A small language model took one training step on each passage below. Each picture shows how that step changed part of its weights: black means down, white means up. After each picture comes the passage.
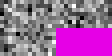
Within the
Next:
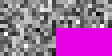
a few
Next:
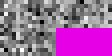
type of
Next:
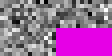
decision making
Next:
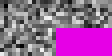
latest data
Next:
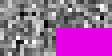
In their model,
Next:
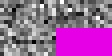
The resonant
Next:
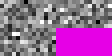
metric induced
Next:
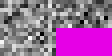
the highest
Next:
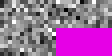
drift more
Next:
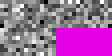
and circulant
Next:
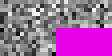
the moments are
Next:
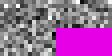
worse as
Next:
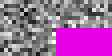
cases have a
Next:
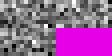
on. It
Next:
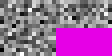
form factor at high
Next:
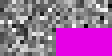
every single
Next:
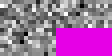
with the aim
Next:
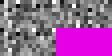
\eeq where
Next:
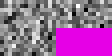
the results;
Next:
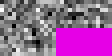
For Sc,
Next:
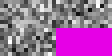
a magnetic field as
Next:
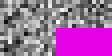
the symmetry is
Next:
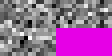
= \lambda +
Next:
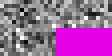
cases for
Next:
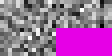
to those observed at
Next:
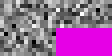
there is a
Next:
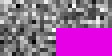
SM, but
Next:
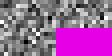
this area
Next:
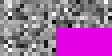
addition, the
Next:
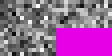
the Yb
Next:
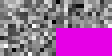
over all possible
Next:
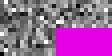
The localization
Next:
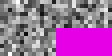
only on the
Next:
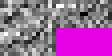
the number of
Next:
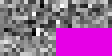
except for
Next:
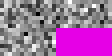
of the temperature
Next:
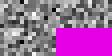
in probability, of
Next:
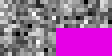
average than in the
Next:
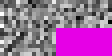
importantly the
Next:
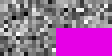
dynamic flow
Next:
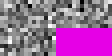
includes the
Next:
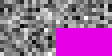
realisations of
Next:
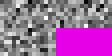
solely from
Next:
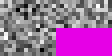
a symmetric
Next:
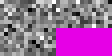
space and a
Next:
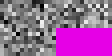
quantum discord
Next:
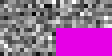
where $\alpha$
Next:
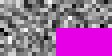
to estimate the
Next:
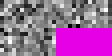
set by the
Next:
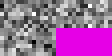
with comparable
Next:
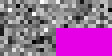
positions of the
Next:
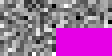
expected to correspond to
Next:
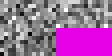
be zero while for
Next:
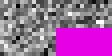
captured by
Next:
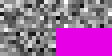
is the main
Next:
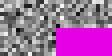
is described by
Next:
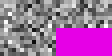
with less than
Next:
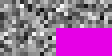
will show with the
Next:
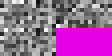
and s =
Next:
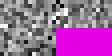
that the overall
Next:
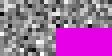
indicates the
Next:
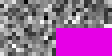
metrics to
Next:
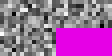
compile the new
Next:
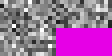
a rich
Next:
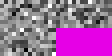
not appear as
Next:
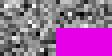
with line element
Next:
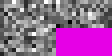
mean field part.
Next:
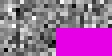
lines) and the
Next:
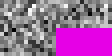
light with a
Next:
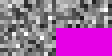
by using a
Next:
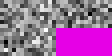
a 3D system
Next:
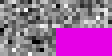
two series of
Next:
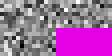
is expected to be
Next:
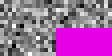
the functional
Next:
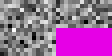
shock is
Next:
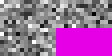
of positions of
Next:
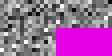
energy levels in
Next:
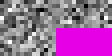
introduction with two
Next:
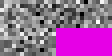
of electric
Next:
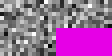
is still
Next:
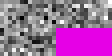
limitations of
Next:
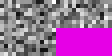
this is an order
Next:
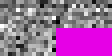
known that these
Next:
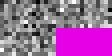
representing the
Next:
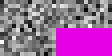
feature extraction
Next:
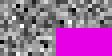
melted at
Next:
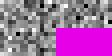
found to be
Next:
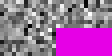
(see also
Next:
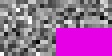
solar wind
